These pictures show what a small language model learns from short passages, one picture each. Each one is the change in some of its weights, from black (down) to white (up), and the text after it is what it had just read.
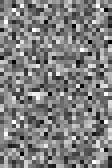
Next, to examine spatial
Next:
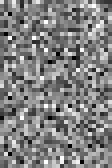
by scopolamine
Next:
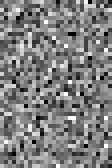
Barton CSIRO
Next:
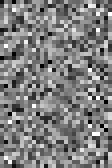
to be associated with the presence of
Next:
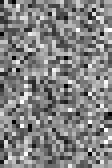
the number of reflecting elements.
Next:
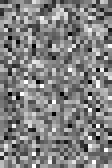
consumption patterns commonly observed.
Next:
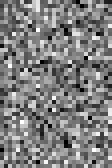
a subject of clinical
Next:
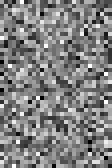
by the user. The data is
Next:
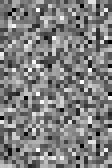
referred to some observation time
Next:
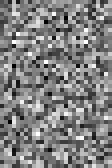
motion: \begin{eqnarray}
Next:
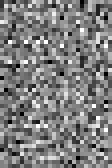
to diversification of
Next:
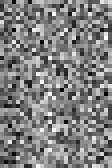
both the IAG and the
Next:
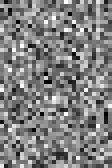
considered granule numbers which
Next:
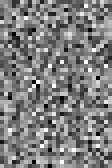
temperatures in quantum annealers
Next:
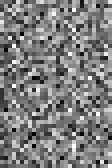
and Methodology. He
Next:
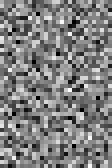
C.S.C. provided
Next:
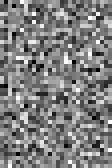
{$\alpha'$ is obtained
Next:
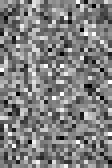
19 18 Stability in the dark
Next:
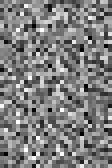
resources for communication and digital management,
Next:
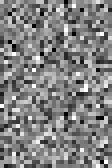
per instruction retired
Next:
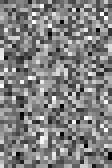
small and large images, respectively.
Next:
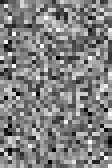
have been the less massive component
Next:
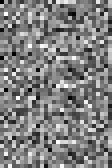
also already been introduced to protect
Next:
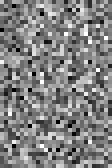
$\mu$eV). Under
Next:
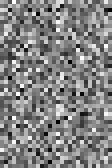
Tyagi V,
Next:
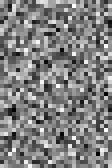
resonances, was conducted,
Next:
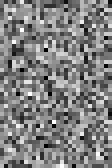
by year, which explores
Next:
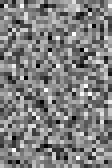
of the two Lagrangian
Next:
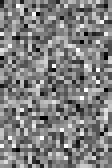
sound and well-being
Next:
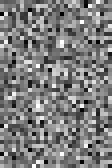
downloaded here:
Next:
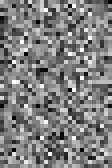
Engineering, Indian Institute
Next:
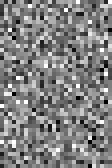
as $B \to D e
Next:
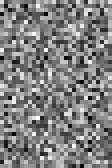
nanostructure of the final
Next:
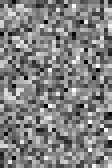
the L-W potential in
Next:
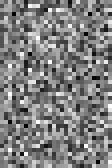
sort of a measure of
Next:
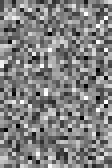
corresponding pH values. From
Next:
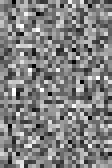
Nabaye •
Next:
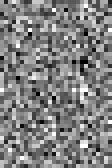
way of 'Mapping'
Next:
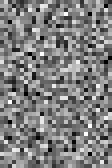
it agrees broadly with observations
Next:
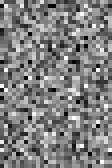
of matrix cooling channel.
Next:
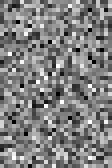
all $r$ matrices
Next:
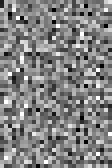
mediated by improvements in
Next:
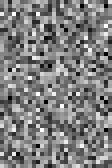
flow rates and temperatures, lid
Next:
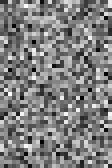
thus the third condition that the
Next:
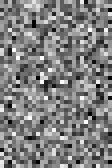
students' documentation and
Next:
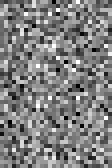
with a very long duty
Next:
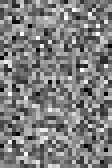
from these mildest of
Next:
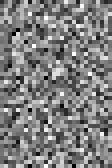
simplify this, we
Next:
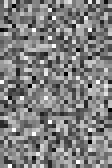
greatly affect the gravitational
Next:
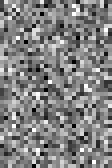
company and monitor management performance
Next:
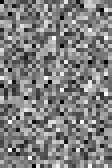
and Tátrai
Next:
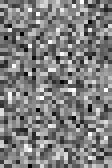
types & Consensus
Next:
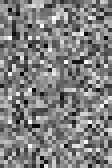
larger area with small amounts
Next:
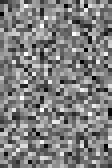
if a user has agreed
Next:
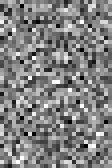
autocatalytic rise
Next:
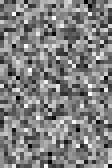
in emerging economies.
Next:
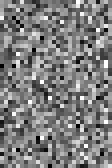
divide customers
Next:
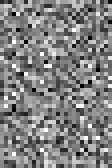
computed tomography by us will
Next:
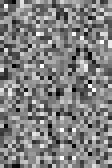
is allowing $16^2
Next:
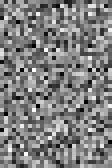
(one source of scattering) on
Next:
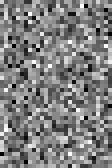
method for simple constructions or where
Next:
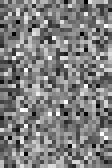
figure embodies a condition
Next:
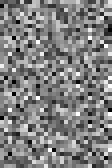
the power spectrum of the density
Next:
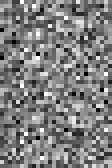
Water seepage through the
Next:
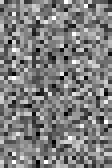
pregnancy status.
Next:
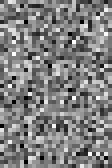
experiments where GMFF or
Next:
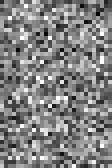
skin; however, the
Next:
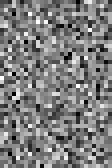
cutoff bound and using the
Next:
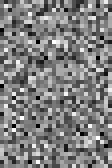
may be used to quantify
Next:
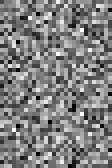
S.M.A. et
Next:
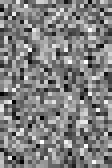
an efficient, economical and
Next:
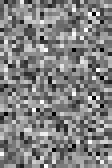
by choosing the reasonable
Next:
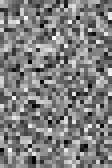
process is oxidized at high
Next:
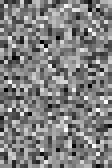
in the $H$ direction at
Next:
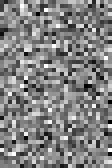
science's replication
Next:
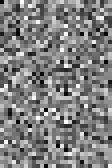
1$, b Even In this
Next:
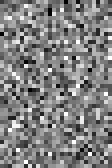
differential distributions with EW
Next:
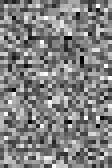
in good agreement with expressions
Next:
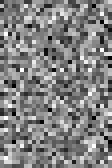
especially promising for use in
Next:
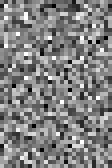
of freedom, the
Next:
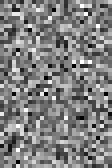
we obtain \begin{eqnarray}
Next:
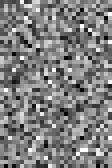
a hole which is placed
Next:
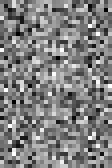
useful in the allocation of
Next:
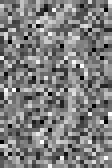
indicate that the Turkish
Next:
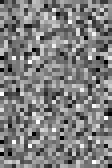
played a significant role in
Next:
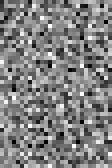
photon indices (either
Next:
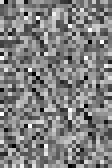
community. The case study method
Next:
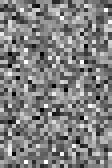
values are given below : %of
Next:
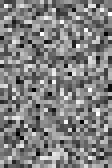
can be considered as independent systems with
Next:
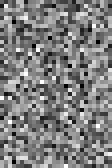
of automorphisms of the
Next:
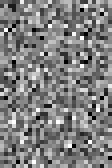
$1$. Further we can
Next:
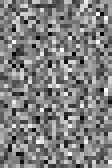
Fermi momentum, and compared
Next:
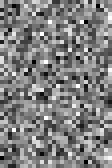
al., 2021). The resultant
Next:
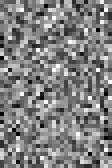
together and individual sides too
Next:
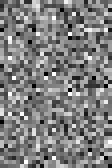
the organizational culture in
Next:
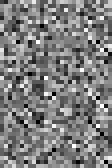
gone down flat without
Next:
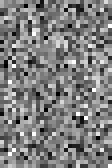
left $2\times 2$
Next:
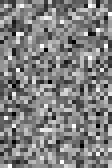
can be shown in the below
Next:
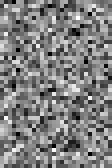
for conformation of species.
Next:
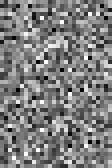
same event, the service center
